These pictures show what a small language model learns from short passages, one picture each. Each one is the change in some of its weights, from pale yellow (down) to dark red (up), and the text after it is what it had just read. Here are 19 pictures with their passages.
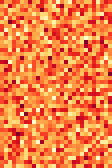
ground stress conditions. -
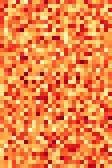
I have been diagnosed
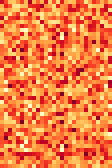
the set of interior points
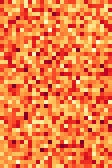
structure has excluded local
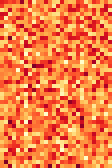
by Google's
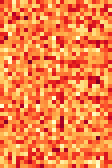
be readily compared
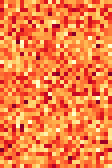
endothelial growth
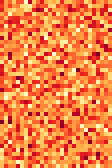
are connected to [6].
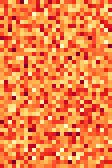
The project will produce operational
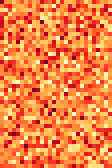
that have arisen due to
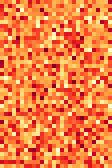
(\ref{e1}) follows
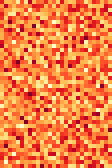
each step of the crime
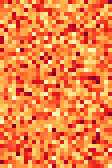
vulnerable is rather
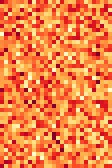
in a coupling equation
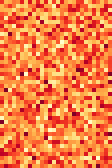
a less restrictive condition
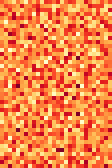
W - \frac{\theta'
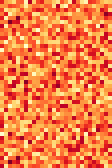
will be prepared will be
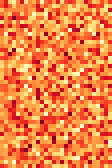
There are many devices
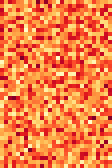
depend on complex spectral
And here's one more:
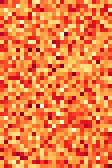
to a set of 18
